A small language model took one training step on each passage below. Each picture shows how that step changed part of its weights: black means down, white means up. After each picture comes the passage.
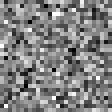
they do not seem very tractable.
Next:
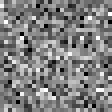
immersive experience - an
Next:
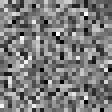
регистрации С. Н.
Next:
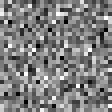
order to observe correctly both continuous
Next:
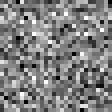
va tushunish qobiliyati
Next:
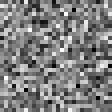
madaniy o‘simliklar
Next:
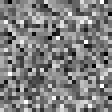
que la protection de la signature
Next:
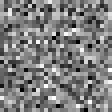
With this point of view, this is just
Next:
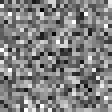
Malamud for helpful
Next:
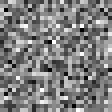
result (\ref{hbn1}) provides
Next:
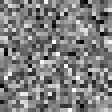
of weight $w_i$ (the
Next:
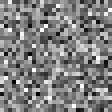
in general obey a three-term
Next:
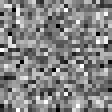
good recursion relations by differentiating
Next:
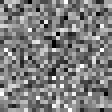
needs of pest management,
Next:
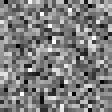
și aduce beneficii
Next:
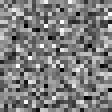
moduli). For example, let us consider
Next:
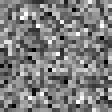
1/2 in Material:
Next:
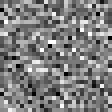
yordamida ishlab chiqiladi va
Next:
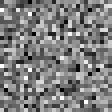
8.20. The second problem is the
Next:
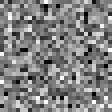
a graded ring $R$ works
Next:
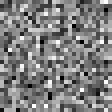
Ички ишлар органлари
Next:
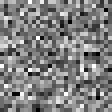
by an integral estimate as follows ( see also the
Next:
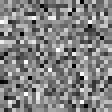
complex semi-simple Lie groups},
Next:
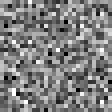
type (as specified by $\sigma$),
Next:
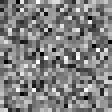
mapping \begin{equation} \iota
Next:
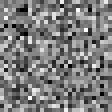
одному часу) на
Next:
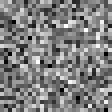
preservativo romper constitui em
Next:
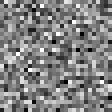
with the group of orientation-preserving
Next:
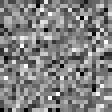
caráter cerimonial,
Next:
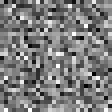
\begin{equation} \left\vert
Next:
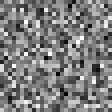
en el ámbito de la
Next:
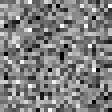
not universal and can be done
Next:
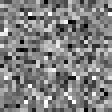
{\it Radial limits and invariant
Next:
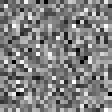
новые интересы,
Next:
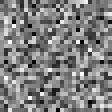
mazmunan aniq, grammatik
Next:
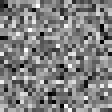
smartphone untuk
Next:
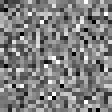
включає тестування на
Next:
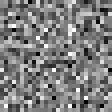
the Tsang kernel and obtain a formula for
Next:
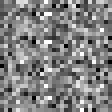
fazilatni birlashtirish,
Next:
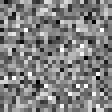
usullarni zamonaviylashtirish
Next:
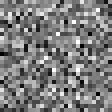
da perda do emprego atua como
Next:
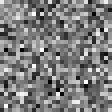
todo e isso faz parte do
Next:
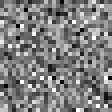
\,\}. \] Assuming that
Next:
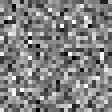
with the $\C$-vector space
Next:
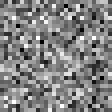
материалларини ҳам ўз
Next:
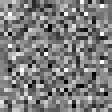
la comunicación en red con
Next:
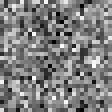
$1$. By Integrating on
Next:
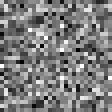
primaria. L'ambiente
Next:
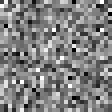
Nonspecific Low Back
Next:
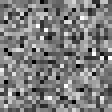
biroq har bir til
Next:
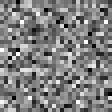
is e-government structure known as
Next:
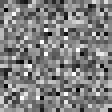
not involve trimming tests.
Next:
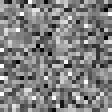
llegar a hacerse, les resulta
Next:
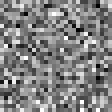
of summation $j$ by
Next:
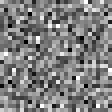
X_{i},Z\right) \neq
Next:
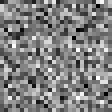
envelop of measurable bounded process introduced by
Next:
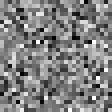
zooplanktonning sifat
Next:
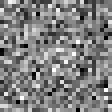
parede do esôfago tem
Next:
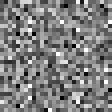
de proyectos e investigadora
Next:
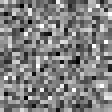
denote the global Schur complement.
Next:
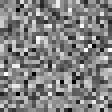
R^{ss}$, containing $[q]$, such
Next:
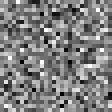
growth, development, age,
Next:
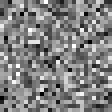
of all symplectic manifolds of
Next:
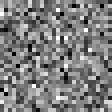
up to the implicit constant. This fact
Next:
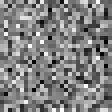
físicos e psíquicos que
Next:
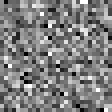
ta'lim tizimi sifatida
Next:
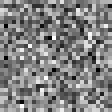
с минеральным
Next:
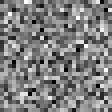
où l'élevage est
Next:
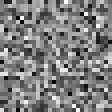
$2$, the list of the isomorphisms
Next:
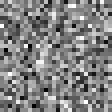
of $Q$. In this situation
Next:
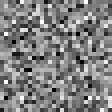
de arquitetura também pode
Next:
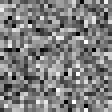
organized as follows:. In Section 2,
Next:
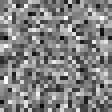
$k$-dimensional hyperbolic subspace of
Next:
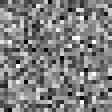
in the following cases: \begin{enumerate}
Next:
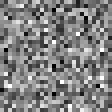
D. Xudoyberganovanning
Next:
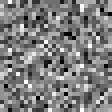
designed to reduce computational cost while
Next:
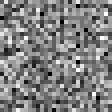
начале строки,
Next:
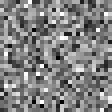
in terms of disconnecting sets, but
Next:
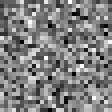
sea necesario mejorar la
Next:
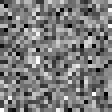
A compilação de dados para a
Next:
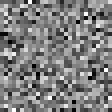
d'Aristophane et
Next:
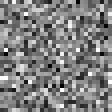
esse percentual varia entre 20 e
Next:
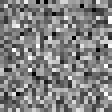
інтересів різних
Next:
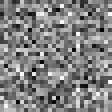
vigilância ambiental
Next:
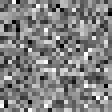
input $U\in {\cal U}$
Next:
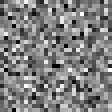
o'qildi. Biroq
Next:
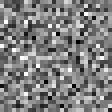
of the training solution set, we apply
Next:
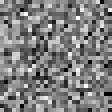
conhecer e até mesmo
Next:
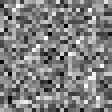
complejidad y contradicciones de la
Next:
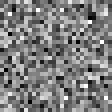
soha bo'lib, u
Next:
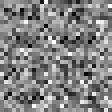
qaytgandan so'ng
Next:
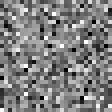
poem al aceluiași
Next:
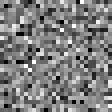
posisi matahari. Proses
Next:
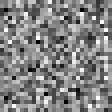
huquq professori Devid
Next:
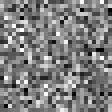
Ismanov [6] asosiy
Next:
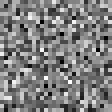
rigid (see Lemmas 6 and
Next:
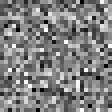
acknowledge support by the
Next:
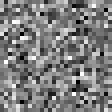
Н.А., Куцай
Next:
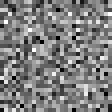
jarayonida qo'llanilishi
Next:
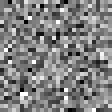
eröffnen entsprechende
